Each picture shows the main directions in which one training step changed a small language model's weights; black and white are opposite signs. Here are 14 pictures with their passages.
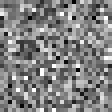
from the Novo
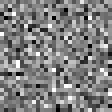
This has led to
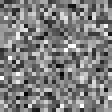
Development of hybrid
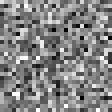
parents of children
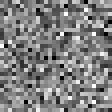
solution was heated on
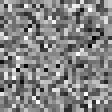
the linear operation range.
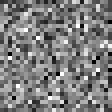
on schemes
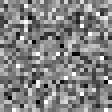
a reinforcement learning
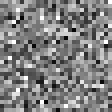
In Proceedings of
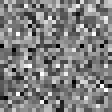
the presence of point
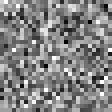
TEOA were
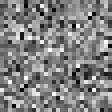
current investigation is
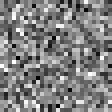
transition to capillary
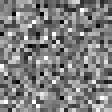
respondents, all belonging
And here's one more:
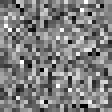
tidal range is
